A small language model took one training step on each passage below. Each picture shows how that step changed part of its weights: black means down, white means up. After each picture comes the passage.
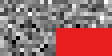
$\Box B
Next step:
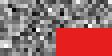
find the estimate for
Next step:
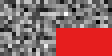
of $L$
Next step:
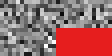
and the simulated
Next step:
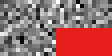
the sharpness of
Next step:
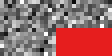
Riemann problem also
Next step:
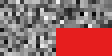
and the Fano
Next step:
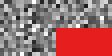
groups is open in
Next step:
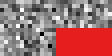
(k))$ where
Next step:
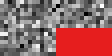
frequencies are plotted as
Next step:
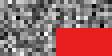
number, simply as
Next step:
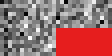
consider the theta
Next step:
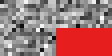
\alpha ; 0
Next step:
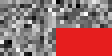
expected to converge
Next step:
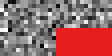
intake levels
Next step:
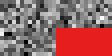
as interaction between particles
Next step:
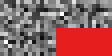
of elements of
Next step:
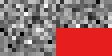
is needed to
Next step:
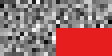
we have the second
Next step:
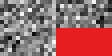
fact, recent
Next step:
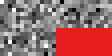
selecting the coefficients
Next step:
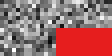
the upper bound.
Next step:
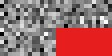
can be used to
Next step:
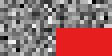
analyzed using the single
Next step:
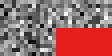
its performance but also
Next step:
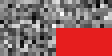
realizations of the
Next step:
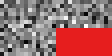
under the assumption
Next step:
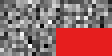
the best performance,
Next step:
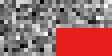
nodes represent a choice
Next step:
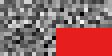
by computing a simultaneous
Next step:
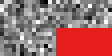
computed by {\tt
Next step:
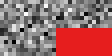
is smaller and the
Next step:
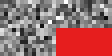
the gauge action results
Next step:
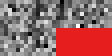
for nearly 50 years
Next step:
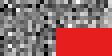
magnitude, signaling
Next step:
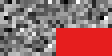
Given an ideal
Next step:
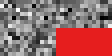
for digraph
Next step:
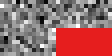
proposes a spatial
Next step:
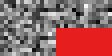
of a finitely generated
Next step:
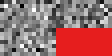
become scarce
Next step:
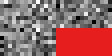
optimistic, but
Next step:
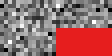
may include signals from
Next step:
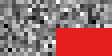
operator that does not
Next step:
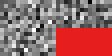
the flow of energy
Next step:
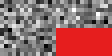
Gram matrices
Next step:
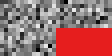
the Galois group
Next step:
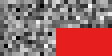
width in this
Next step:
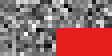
infinity for convex
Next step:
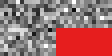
and zero otherwise.
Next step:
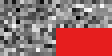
singularities has been discussed
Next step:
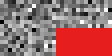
evident that both
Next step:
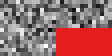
and phases. We
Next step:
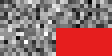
the differential level is
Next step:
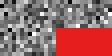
are negligible in
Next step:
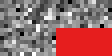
only seen towards the
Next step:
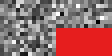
node embedding.
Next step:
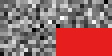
the free-energy
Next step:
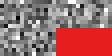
data which lead to
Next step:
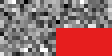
two items
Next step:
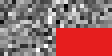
approximately 8 hours per
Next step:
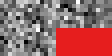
our knowledge, this
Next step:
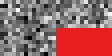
also representable or
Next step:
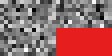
chess by
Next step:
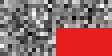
inter-block correlation
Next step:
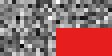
matter halos
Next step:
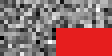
to isomorphism, as
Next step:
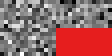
codes with a
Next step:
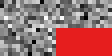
1}$. The pair
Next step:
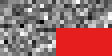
product. An operator
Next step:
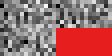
complete the proof we
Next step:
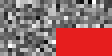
each dataset, we
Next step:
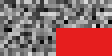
of the ball
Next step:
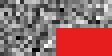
and only a few
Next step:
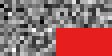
and conformal covariant
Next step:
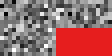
are positive and sum
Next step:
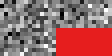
are therefore the averaged
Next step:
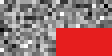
particle nd the
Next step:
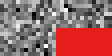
relevant for different
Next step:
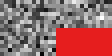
of the expression.
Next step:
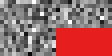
complex) and it
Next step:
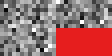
a neutrino interaction inside
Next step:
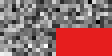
on x, and
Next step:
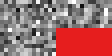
calculations, which may
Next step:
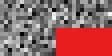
reflection functor of
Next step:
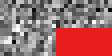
direction from which the
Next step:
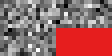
the slow varying fields
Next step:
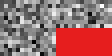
this change does not
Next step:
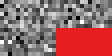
can be divided by
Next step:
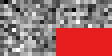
Q$ means that
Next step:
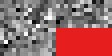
only finitely many connected
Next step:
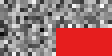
particle itself is
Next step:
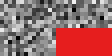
gain due to operation
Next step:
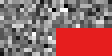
introduced, both for
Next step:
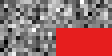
a compact Riemann surface
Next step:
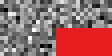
using parity,
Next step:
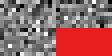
account, we can
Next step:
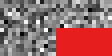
blows up
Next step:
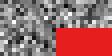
process (CP)
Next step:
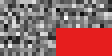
differential inequality, we
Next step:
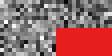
part of the
